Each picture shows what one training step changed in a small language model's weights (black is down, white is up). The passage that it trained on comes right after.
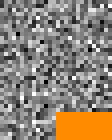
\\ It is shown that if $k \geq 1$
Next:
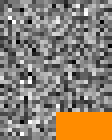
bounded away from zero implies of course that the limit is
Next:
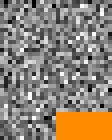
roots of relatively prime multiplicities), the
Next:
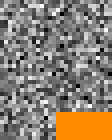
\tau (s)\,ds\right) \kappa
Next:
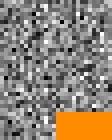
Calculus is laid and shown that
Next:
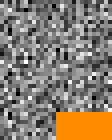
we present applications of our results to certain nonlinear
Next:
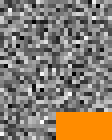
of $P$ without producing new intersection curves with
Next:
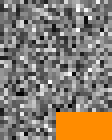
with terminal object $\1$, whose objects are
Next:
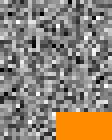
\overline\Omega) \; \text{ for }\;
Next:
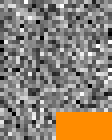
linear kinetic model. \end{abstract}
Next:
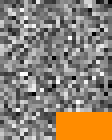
\bf Theorem 1.} \noindent (a) A
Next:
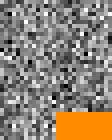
=% {\displaystyle\sum_{k,\ell}}
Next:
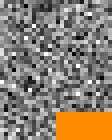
q_j$ and $q_i\to
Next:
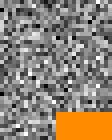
(in particular it has no fixed point).
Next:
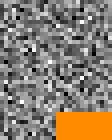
of degree $N$ generated by $x$ and
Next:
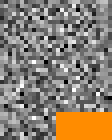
unique curve on the boundary torus of the
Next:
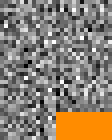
elliptic operator on $M$. However, when
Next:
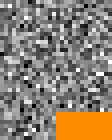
$c_\gamma$ as the minimum $a\ge
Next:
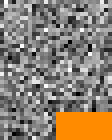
+\infty$, where $p$ is defined in Theorem
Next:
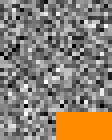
of $w$, one can also verify that
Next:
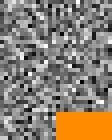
such that $R=S/I$ is
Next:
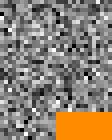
space under a map $M\to K_\sigma$;
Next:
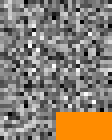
remains to determine the residues, using the procedure from
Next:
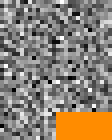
be purely non-atomic, at least
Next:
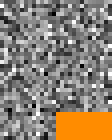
- 1)}$ be the closed $(d - 1)$-dimensional
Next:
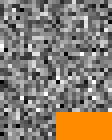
of the physics literature. We show that
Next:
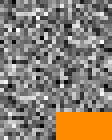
the Gaussian curvature of $(M,g)$. \\ \\ We
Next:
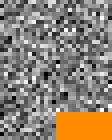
u}^{\gth B} dx+ \varepsilon
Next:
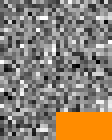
A. Ivi\'c, On the error term for
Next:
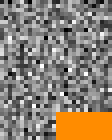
The key step is to exploit the local symmetry
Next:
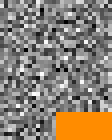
In higher dimensional maps, the mechanisms for
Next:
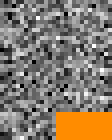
{cond-cov}). Consider the process
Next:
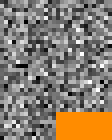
$N$ denotes the number of mesh points used.
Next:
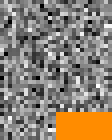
uninterrupted quality power to critical
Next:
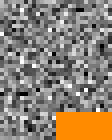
r}$ and $E^{\otimes r+2}$ are
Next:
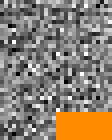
equivalent norms in the spaces $A_1$
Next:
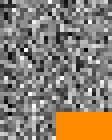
Define the {\it $k$-Schur functions}
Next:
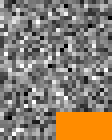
place of $K_v(\zeta_t)$,
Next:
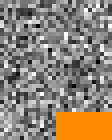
\in \C^n$, we have
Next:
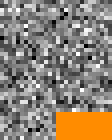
a submatrix in an ASM with four
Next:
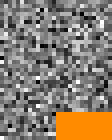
cases at the same time.) As a final
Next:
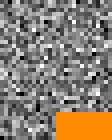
\dem Let $\xi$ be the point at infinity
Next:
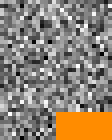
$\basel{x}{n}$, is the
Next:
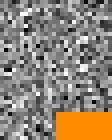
The stability guarantees that the numerical solution does not
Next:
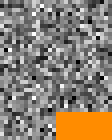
for network 1}. For the local metric, we assume that
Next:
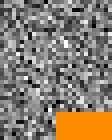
$\mu$ on $X$ is called
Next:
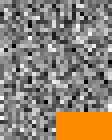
an interval $(q_{ij}^-,
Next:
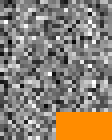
{W}}} \def\fX{{\mathfrak
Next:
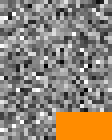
for some $m\in\mathbb{N}$, then
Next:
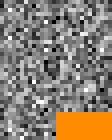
On the other hand, Banica et al
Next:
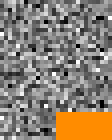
and calculation of their moments for high-dimensional
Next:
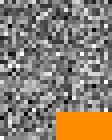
the U.S. Department of Energy
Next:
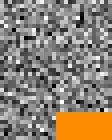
\rangle. \end{eqnarray} With the same method
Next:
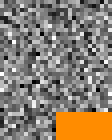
$\rho>0$ be the real dominant
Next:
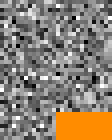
of restricting the class of Banach spaces $\B$
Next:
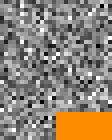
assumptions $\nu_1(m)\leqslant
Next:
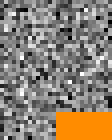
< \gamma_{\max}$ be numbers. Then there exists
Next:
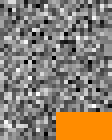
and hence is removable for homeomorphisms which are
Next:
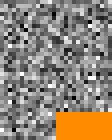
f(\tilde z)$). We write $$ \tilde
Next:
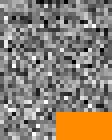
\end{lemma} \textit{Proof.}
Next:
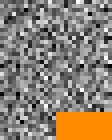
also extend this to a full homological projective dual
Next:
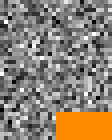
\vert^{2H-2}dudr \nonumber
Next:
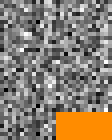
logarithmic kernels, the Jacobian
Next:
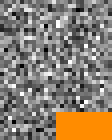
\}$ and its not hard to see that $\dim
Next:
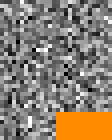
some arc $\gamma$ and back through itself as in
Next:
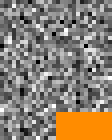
\cite{Val} that cocompact lattices
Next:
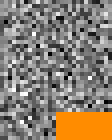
I$ and ${T-\lambda I}$ are both
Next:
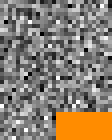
their reformulation of Alperin's conjecture for finite
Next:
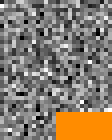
$\omega$ in more convenient coordinates. Although
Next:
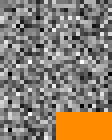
is within a distance of~\(3t_n\)
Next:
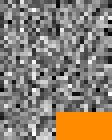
contain only finitely many subsets of $M$ in the definition
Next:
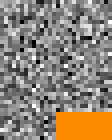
\end{Lem} \noindent Using this lemma,
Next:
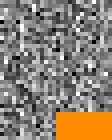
sections, we will repeat these steps with full details
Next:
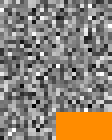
\begin{split} & \left\lVert u
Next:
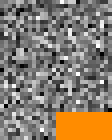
with the robust intervals of the IDM.
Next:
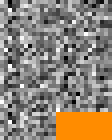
The first step consists of replacing every vertex of
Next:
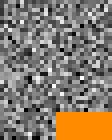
independent of $v$ and $t_1$.
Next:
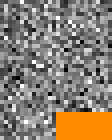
whose closure in $L^2(\Omega)$ contains
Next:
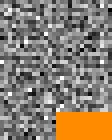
Constraints or Costs} Variation constraints
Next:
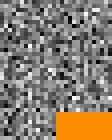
error. % Therefore, we need to be
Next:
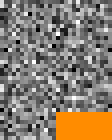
updates. \begin{subequations}
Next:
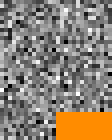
have \beq\label{DD3}
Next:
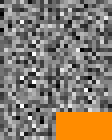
$145$ distinct values of the number
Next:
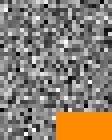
$\kappa$ in the experiments are $ \kappa=
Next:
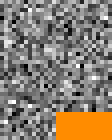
L.$ But since $\chi$ is strongly irreducible,
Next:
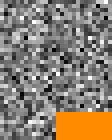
established by Lemma (\ref{trivial3}). Thus, the
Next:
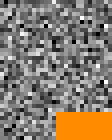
also like to thank D. Knopf and
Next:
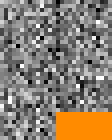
central extensions $\widetilde{G}_{1},
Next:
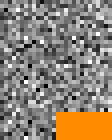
\begin{align*} \textbf{E}[{
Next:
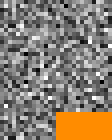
the vertex $0$, which corresponds to the
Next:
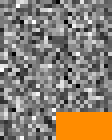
renounce the idea of the continuum
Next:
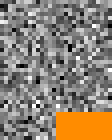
. Since $D$ is a division ring,
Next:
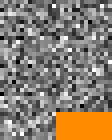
is equal to zero (or the both of them are
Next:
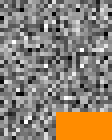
solution $\bbm^*$ at time t$_{\rm
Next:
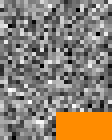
converge simply by treating $n$ of the
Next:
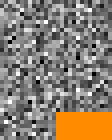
hand it is the (orbifold) fundamental group
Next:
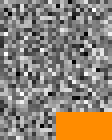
place for sufficiently large, odd $n \geq
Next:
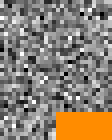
initial condition $p_0(\bx)$ of
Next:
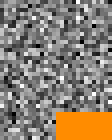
$H_{\delta(G)}$ and some integer
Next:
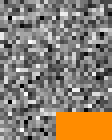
are solutions of the equation. $$(-1)^m
